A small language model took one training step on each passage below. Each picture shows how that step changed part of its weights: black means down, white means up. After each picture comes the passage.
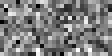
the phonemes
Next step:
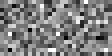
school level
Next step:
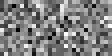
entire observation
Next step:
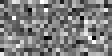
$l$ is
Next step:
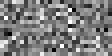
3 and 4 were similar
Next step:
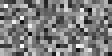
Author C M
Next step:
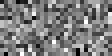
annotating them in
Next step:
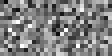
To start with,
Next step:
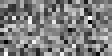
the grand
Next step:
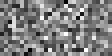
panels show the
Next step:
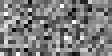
Å) is
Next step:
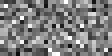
A graph with the
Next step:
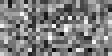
the AAG
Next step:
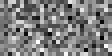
to determine why
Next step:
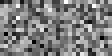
stand better than
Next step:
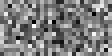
system entering
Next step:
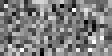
infarction is
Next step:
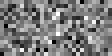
in the characteristic of
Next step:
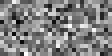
age induce
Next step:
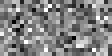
locked with
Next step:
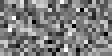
not occur in our
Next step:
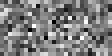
the interchannel
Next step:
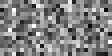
baseline, and
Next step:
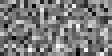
for the slow
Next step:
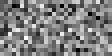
better measure the
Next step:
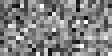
balancer and
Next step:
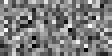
vectors, and
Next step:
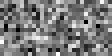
in DeFi
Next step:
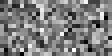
statistically consistent
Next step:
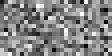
develop strategies to
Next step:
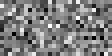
refinement of
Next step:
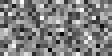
was repeated
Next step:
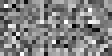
a bandgap in
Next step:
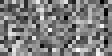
areas were practically
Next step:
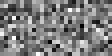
the more paths
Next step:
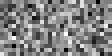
by the orange
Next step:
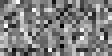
in handling
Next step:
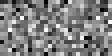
Both target
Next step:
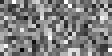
are slowly
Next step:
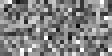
size, explore other
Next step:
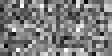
catch is
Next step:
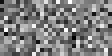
evaluations, and a
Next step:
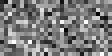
measurement scale to measure
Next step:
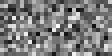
the geometric
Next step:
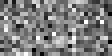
errors of more than
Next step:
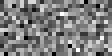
result in poorer
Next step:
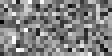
sides typically
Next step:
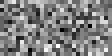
study did not only
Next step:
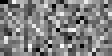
states are probably
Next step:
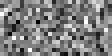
items such as
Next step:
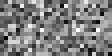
crosses) for
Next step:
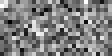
destructive or
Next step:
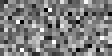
experimental setup.
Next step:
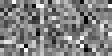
through the stimulation
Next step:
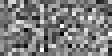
to set the stage
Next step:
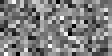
may also improve
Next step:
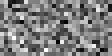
beyond toy
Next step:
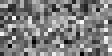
the mobile
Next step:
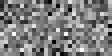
gap size. The
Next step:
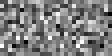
delivered so
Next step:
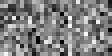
the human
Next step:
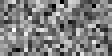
their malignant
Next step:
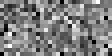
introduced in
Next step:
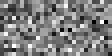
the Spanish
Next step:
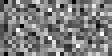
line stars in the
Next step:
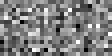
number of qubits
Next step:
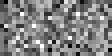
phase, because the
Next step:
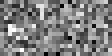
compared to the
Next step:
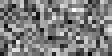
in Ipoti
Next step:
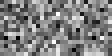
are thankful to
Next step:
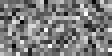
Earth's surface
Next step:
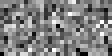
a developmental framing
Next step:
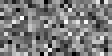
M. Bassi
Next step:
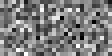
tools are based
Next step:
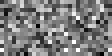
is more stable than
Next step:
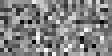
handled at zero
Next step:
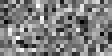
which led to local
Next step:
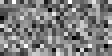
with nonabelian
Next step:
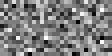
between the two fitted
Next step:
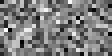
can be large, but
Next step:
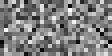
to the network and
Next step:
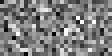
can be used to
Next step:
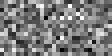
support platform to
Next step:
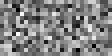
his PhD at
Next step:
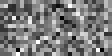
the recommendation
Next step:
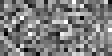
Several frameworks
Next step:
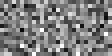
between that of our
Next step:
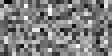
Theoretical Physics
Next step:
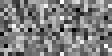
well presented in
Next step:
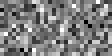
of general counting
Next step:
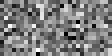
compared thermal
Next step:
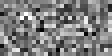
the conductance of
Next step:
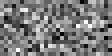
without any damage
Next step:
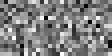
temperature in node
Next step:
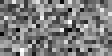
are prone to
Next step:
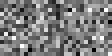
respectively. Right:
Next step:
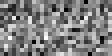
the lowest average
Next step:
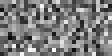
on it – the
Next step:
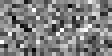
however, not
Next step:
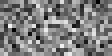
excited He
